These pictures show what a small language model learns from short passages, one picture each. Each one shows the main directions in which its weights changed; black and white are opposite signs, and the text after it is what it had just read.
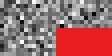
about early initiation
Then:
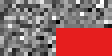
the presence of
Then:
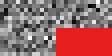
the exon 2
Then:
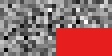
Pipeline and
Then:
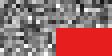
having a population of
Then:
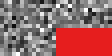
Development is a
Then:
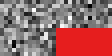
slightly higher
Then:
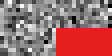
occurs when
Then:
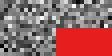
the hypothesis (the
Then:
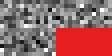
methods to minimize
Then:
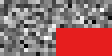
necessary to be able
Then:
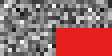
due to the
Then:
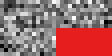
and possibly
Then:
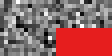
we see that
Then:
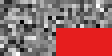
can be consumed
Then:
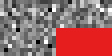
Asia's total
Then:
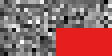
a change in the
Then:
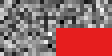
of this study it
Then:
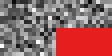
study conducted by
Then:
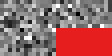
SLAM is
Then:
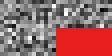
and Food is
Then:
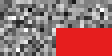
constitutes the
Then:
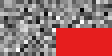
explain the specific
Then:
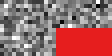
provided by several experimental
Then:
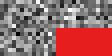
setup The
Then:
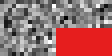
previously described combination was
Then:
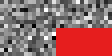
- Start
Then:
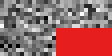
major contributors
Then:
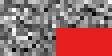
aim to develop a
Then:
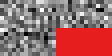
secondary school
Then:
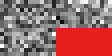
the right to
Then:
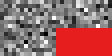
the radial
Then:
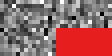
their taxable
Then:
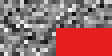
column for each main
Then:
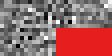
potential. The best
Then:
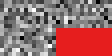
high degree of
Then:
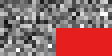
A total of
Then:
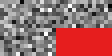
NST Grade
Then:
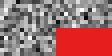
in each direction.
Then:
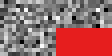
interest in advancing
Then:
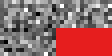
standard deviation, data
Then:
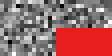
technology has created the
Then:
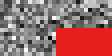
the review platforms
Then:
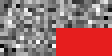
significant progress in the
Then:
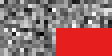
V1 interactions through
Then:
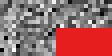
elements. The main
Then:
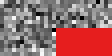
decided and as
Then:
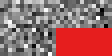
data sharing,
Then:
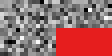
the Finnish
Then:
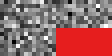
a very important tool
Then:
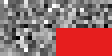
PNN testing
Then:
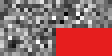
the importance of early
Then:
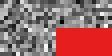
of $x
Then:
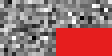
services for the more
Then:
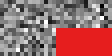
rules the
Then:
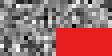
guide the development
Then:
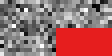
between persons of
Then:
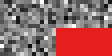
these resources establish a
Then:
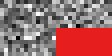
cations, than
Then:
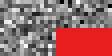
data seem to
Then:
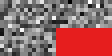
the correlation of population
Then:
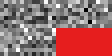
MM designed the
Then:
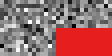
a strong record of
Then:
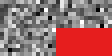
set goals.
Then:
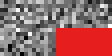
interests or personal
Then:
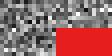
research paper and
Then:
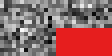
involving systematic
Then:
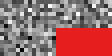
The Policy
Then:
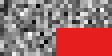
from subsequent
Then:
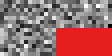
the ideal phase
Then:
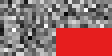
Europe and the importance
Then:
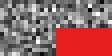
cases were found with
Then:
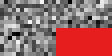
a break and
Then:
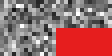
teaching and learning was
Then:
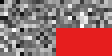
to UV
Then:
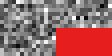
but also have a
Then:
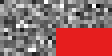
resulting from a given
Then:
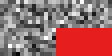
alternation, a
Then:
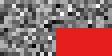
using 3D
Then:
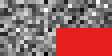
medium, these
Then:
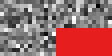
finding is also
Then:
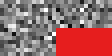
hockey and
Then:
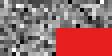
learning and teaching environment
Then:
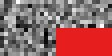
we show that
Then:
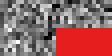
drift. More
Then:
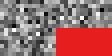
a missing link
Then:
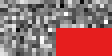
parents in
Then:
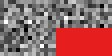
fact, the current
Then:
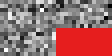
respondents said they were
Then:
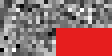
any growth. The
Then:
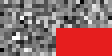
hand, police
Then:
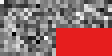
not to be
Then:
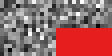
they proved,
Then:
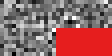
and peer
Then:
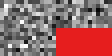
used in the
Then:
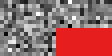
mechanical trees
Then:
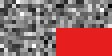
in 20 patients.
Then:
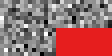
other foreign
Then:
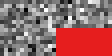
positive correlation ($r
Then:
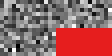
which fully
